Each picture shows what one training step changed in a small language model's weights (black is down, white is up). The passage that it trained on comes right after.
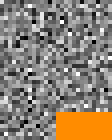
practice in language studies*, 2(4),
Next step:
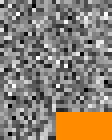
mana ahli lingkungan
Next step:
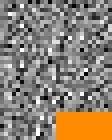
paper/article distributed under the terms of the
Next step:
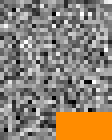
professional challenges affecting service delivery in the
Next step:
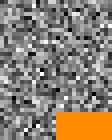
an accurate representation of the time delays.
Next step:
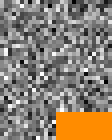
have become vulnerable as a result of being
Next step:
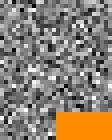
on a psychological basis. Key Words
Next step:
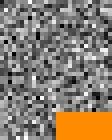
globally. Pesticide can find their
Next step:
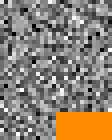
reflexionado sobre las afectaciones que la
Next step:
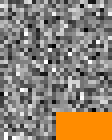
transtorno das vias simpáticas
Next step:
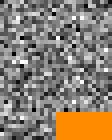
Devices Vulnerable to Complete
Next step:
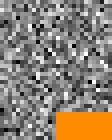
for the treatment of uncomplicated malaria in
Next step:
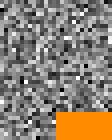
о правах ребенка.
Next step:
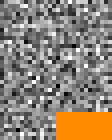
более эффективные и
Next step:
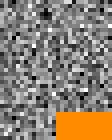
مساوی است؛
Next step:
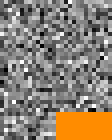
it almost exists equally in both males
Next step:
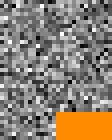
network applications. To enhance the functionality of the
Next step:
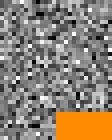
tasavvurdir. Murakkab
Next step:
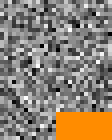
opinion Concern about banking. A high
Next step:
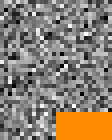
an interactive decision support tool (KER3),
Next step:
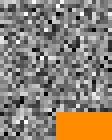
implements the full pipeline.
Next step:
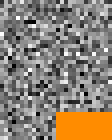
доказали, что обучение приемам
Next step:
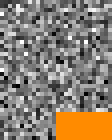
people may have symptoms like fever,
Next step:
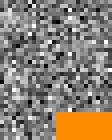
conceitos relacionados à este durante a
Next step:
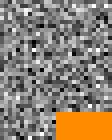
Respublikamizda milliy terma
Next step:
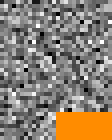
e racismo das abordagens de autores
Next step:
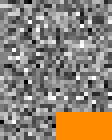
a grass-covered field. In our
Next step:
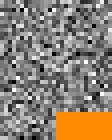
втягуванні споживачів
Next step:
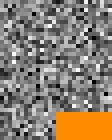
outros. Parry (2011) aponta
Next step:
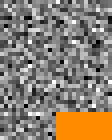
the formula and dissociation constant of the
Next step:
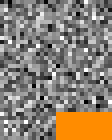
of the aggregates. The fact that this
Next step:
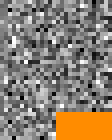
qaldırǵan. Ol
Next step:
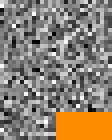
iborat bo'lib, har bir
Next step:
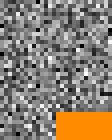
Sergey Ivanov, Hamid
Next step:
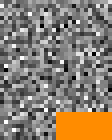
is mainly dominated by the presence of strong
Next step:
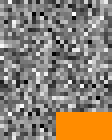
latifalarida to‘liq namoyon
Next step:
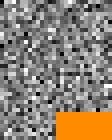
которого выделены 7 фаз
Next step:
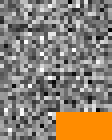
археології Буші
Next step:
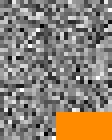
qilib aytganda, shoir
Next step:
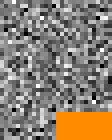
SVM trained with samples from two classes.
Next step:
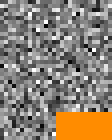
das respostas (85%) indicou ter
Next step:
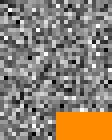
soluble phosphate into iron
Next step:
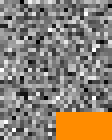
employment status, and the number of training
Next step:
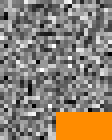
equal to zero with the same magnitude
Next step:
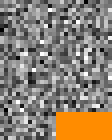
electromagnetic interference (EMI)
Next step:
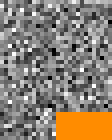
( $u > \beta$ ) then
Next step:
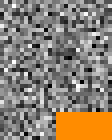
ekildi va 22C li
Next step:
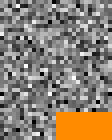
Com-Ing AG TCC
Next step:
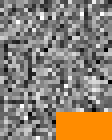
как следствие политической
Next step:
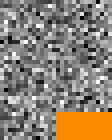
V. (2018). The colorblind
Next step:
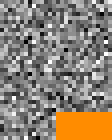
Проблема управления энергией
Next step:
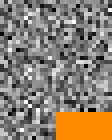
prices (increasing quality, extending
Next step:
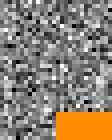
deb hisoblanadi. Individ sifatida
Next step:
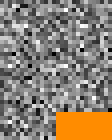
Partner) CSC CSC –
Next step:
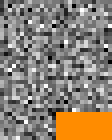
subjects considered in the dataset, while the
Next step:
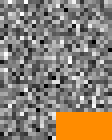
the main pathogens of Kivi Fruits
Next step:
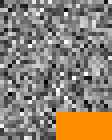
cohorts were well matched with no statistical
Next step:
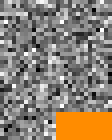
1-rasm. Havo va
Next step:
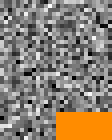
va ta'lim sifatini oshirish
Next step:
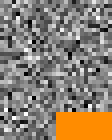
unrest, disunity, defections,
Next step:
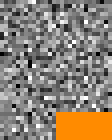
three parallel measurements The total
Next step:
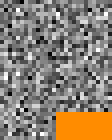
conhecida por ser uma linguagem
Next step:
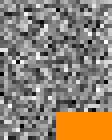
History of the Jewish people in the
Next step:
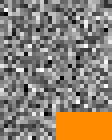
not the whole housing effort, it also
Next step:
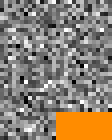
говоря, в данном примере
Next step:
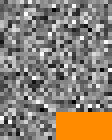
definindo os crimes contra a
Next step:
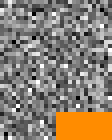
y aprovecha coyunturas
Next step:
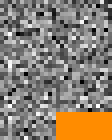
distretti riparati, per
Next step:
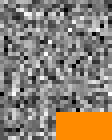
Innovation oriented approach - Long term
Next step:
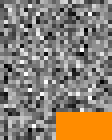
will provide an interactive "health innovation
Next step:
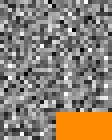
paliativos contemplam o ser humano
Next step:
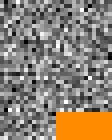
между государствами
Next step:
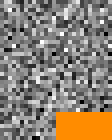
firms' online applications used to track all
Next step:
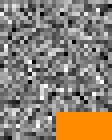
A large number of studies in animal models have shown
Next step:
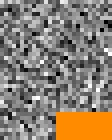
26 May). These isolates showed an
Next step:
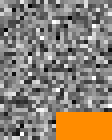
nueva clasificación para describir a
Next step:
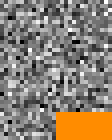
six actuator lengths (in mm)
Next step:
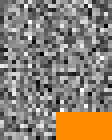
поле по отношению к
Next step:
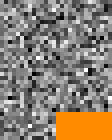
and C80 in the octave band
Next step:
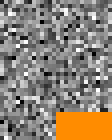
Among the various specifications of the GARCH
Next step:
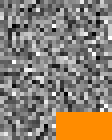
user experience of the mobile application was evaluated through
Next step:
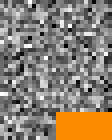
la primera universidad reconocida instituida por
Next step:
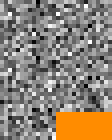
ao aprendizado, ignorando suas
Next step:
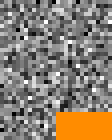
and utilized data solely from open-access
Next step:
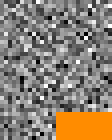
знания. Основой разработок
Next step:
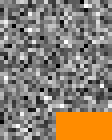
assessment 66.1% of reactions were
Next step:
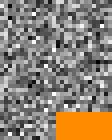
biogeochemical responses will depend critically
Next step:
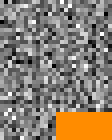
karena peran pembiayaan
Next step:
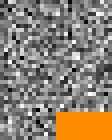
au sein de l'école
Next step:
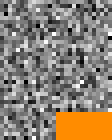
перехід від знаннєвої до
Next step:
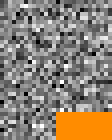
2 и более вирусов, то
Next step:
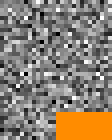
game content by the teachers. Before playing,
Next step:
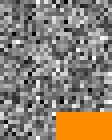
o‘quvchilarda ongli
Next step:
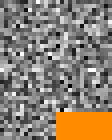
was significantly higher than all other manure (SM,
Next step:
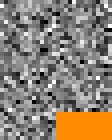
AN OFFENSIVE SITUATION
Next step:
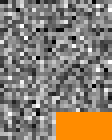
the CoSO Research Data College to the
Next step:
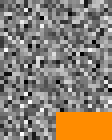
ublažavaju negativni
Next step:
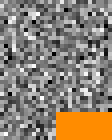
Law & Family Studies* 5.1
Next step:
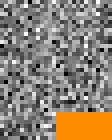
confidence level P = Prevalence of
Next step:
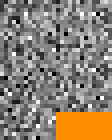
и плодородие почвы //
